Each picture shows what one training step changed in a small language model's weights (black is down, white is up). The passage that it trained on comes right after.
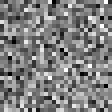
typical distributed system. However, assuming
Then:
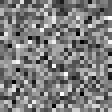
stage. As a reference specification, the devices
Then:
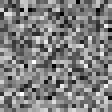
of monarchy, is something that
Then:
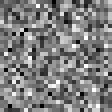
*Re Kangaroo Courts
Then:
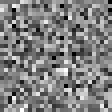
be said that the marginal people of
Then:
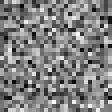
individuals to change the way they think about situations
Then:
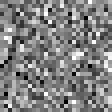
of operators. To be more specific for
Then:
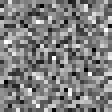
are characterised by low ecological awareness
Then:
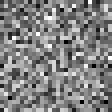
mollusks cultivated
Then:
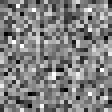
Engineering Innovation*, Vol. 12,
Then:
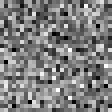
between z and q for a given shape parameter
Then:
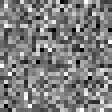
group. Conclusion: Pharmacist
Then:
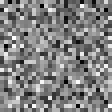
develop interfaces after change requests: the
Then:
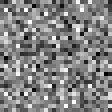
is essential for developing effective public health strategies. This
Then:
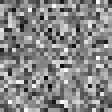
until analysis. Serum samples were
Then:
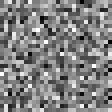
aims to inquire into the relationship between social
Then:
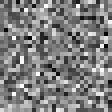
from finite resource consumption”. Indeed,
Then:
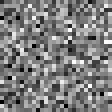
itself into a different world. A very
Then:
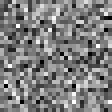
shiners were observed in No. 1940
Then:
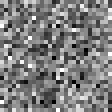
not say that AtM has no impact on
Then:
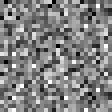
In contrast to these peripherals,
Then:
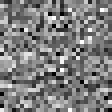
radiation patterns operating at 2.4
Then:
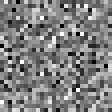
male mammals are directly correlated with
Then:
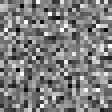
the version to be published; agreeing on
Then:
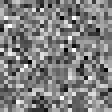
at the university level. In the Higher
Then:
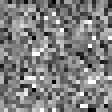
achievements of science and technology in production,
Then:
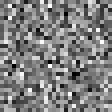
followings: 1. after receiving the
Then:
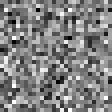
This trend has since taken place in North
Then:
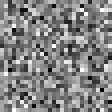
victory of the Justice and Development
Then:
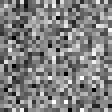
the output and hidden layers
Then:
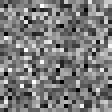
general difficulty of properly modeling
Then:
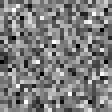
of employee performance [17] No
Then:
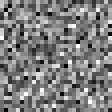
patients were treated by the same surgeon
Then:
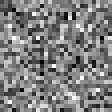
being discharged from the hospital.
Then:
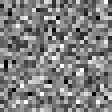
inventory control include: Lead time, economic
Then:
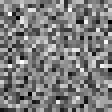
they must preserve their brand identities.
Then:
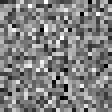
were taken as Hypertensives.
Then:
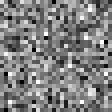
issues Communication issues Travel concerns
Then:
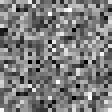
COVID-19, image processing, Deep
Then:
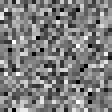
Python code that runs on
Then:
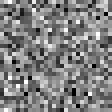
retrieved instrument were analyzed using
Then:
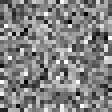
in internal working groups aimed at sharing
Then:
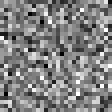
supplementary components. Main objective of this system
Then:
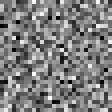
the model in R environment and analyzed the data.
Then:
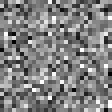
tailored to local realities,
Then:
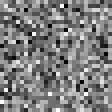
brick building it was known as Kula
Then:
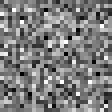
The application of slope can be observed in many
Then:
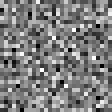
₂ Cl ₄ Pea —
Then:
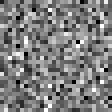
ends of the branchlets.
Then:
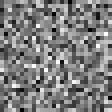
means that per 189 individuals working and residing
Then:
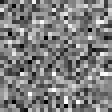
with lower standardised biases (Figure
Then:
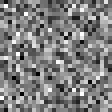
SARS-CoV-2 virus is based on cell
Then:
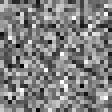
be evaluated using information on their practice as well as
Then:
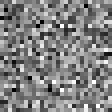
this rule, but only in cases where the
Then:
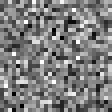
debt growth); - operational risk
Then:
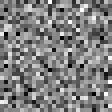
practice do not give fully control of termites some
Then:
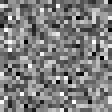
equation (2), which is the main constraint
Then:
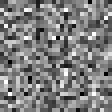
66% in total if algorithms are improved 3
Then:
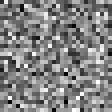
to where other details of the statistical analysis plan
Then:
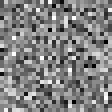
the media being shared, we subsequently
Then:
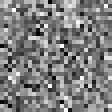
faces i.e. Credit
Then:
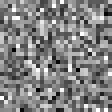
used to assess uric acid by
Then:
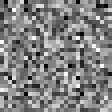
DNA capture rates. The green
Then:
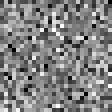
both sides of the body. The disease may
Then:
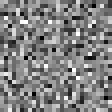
γ_{12} respectively. Although the
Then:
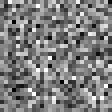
used for experimental work, viz.,
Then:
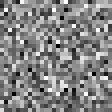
the sixth of 1968/69 were also
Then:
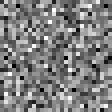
gathered. The period of this research
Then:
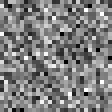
extraction by inference rules – quantitative
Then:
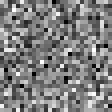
"Initial state of the map",
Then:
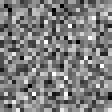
across various network sizes. Fig. 7:
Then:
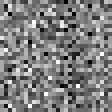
and oesophagus. The
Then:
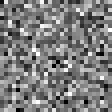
the logical acceptance that a theory that is
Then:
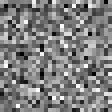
breakthrough curves are due to an
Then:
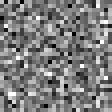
rather than general diabetic population or those
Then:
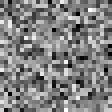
Employees 28 Organizational members are
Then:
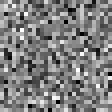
the `longdress` object
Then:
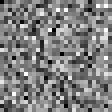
evidently proved that there is a
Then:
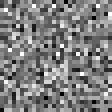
2019). Here, we further reconstruct
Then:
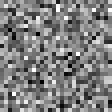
important deficiencies in the lonely
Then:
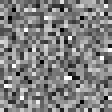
indirect causal efficacy in the
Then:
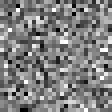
be dewatered to press cakes
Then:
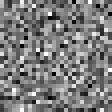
order base and produces a smaller,
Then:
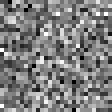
at 0–5°. It was shaken
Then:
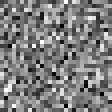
15 bar pressures. In this case, the
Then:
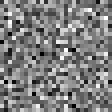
At the beginning, in the second
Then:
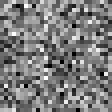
a learner-centered learning process such as
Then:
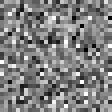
Marias Islets (which
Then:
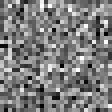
the wings, and the females lay as
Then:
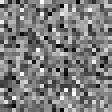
some hydrogen iodide acid is also
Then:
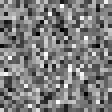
an exalted status as a source of
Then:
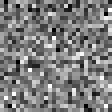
¹Department of Geography,
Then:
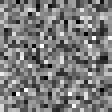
determine the effects of modified tissue culture
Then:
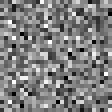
a policy statement, commitment, or
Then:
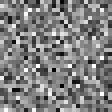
emugel. The skin is a key
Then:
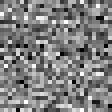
carbapenem resistant
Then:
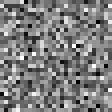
linguists agree with this one:
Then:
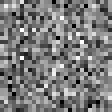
behaviour). - **Process Control:**
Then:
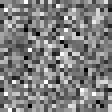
scheme in Figure 4(a), which
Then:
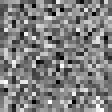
to Doing Digital Humanities in the
